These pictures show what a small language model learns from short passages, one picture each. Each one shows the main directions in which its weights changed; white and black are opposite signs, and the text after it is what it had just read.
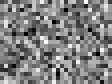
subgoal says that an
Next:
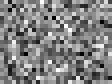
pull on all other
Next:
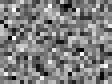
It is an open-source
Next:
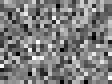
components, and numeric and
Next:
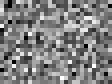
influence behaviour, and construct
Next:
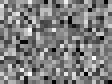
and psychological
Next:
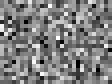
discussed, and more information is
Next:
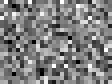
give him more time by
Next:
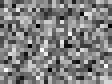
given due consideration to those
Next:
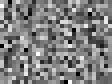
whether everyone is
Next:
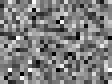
during the compression stage are reported
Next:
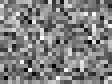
and answer mostly
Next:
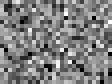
they recognize their
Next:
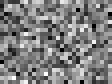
Economic Impacts
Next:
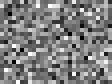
meaning. Hallahan
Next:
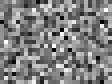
What is the hope of
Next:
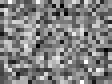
timely notifications and
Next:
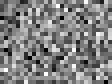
and how they came into contact
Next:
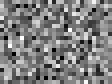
reports other sources,
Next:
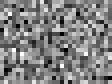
diazotrophs and
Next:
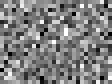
FLL and SLL address
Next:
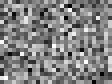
cannot be achieved in a
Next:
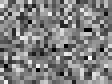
of 283 cases in the
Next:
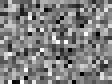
women have accused
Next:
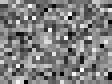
mm²). Among the
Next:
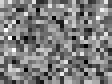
Unfortunately, in this
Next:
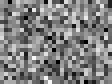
the chemical composition of
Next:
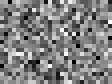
the proposed model where it is observed that
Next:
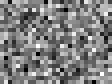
the same thing? In
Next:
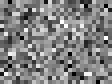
the network by participating in
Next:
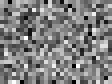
the establishment of new functions
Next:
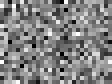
how the reasoning developed
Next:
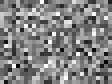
The second postulate concerns
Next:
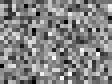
Computed from APR of
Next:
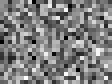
L in one dimension). In
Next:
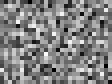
dispute simply by
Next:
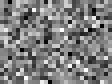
the main support of economic development is the
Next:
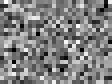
Quarks to the
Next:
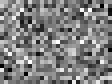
of the comparison between
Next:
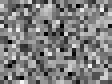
body weight of the two
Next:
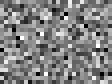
are critical in various
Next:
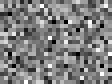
- Access to a group of
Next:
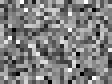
on edges of these etch
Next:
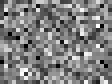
having the hobby of
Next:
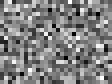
institutions tend to focus more on
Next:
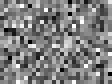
been shown to perform excellent
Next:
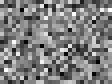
essence): – Yes
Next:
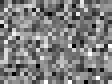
most suitable devices for
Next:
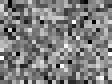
has been successfully applied to
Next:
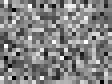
detect effusions against that
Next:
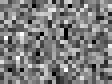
[6,7]. The present case
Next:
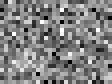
is to include data with different delay
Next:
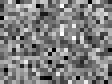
condition monitoring applications but
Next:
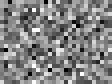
the hypothesis. The
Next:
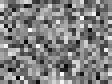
legal rules are the
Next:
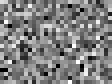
of poor governance, and may
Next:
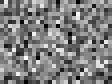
evident from Figure 3 as the
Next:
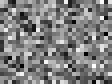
the same approach as that of KAS
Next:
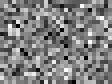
Seleemah, and
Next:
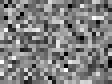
I.I and O.M.,
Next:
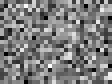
samples welded with
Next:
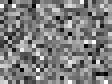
type III functional response of
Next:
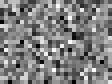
number of contractual terms and
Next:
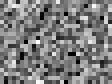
species have been reported and 14
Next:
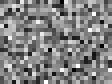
Interest The authors
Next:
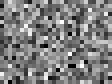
cycle in soil.
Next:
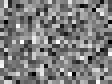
high extent. The table further
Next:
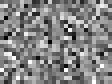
N=68, female
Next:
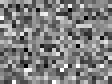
obtained by CLAP for a
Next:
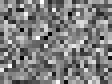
spreading out to explore
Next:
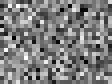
consistency and understanding across the
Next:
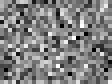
r via the empirical
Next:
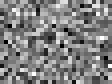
Kapodistrian University of
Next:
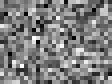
specialist doctor will
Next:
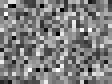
contractions, by using the
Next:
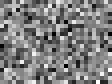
The concept of performance measurement within public
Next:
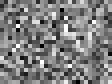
quality indicators (necessary
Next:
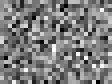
may lose their communication with
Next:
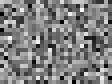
acetic anhydride
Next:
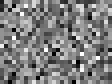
response in relation water
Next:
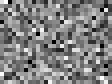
that ensure the condition of
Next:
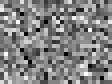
in financial disclosure by
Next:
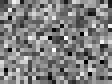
long-term application and
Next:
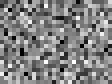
of contact between the frame and
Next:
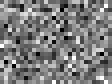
respond the idea of collaboration
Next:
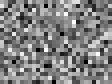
of 15 participants (31%) who
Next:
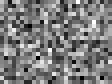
acting as flying
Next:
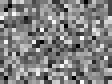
became “completely
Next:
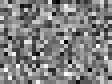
a major opportunity to help
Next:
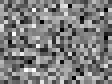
were important to be able to
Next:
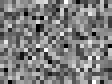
care financing and delivery
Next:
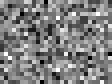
did not apply their
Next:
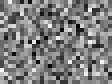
start, a total of 62
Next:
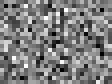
Finally, the study
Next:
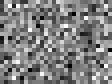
influencing the technology adopted
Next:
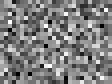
OF PEDIATRIC
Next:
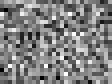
exposed that music can
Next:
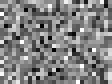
research projects and grants,
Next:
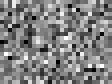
Figure 6 depicts the
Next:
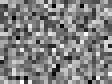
Ar atmosphere with added
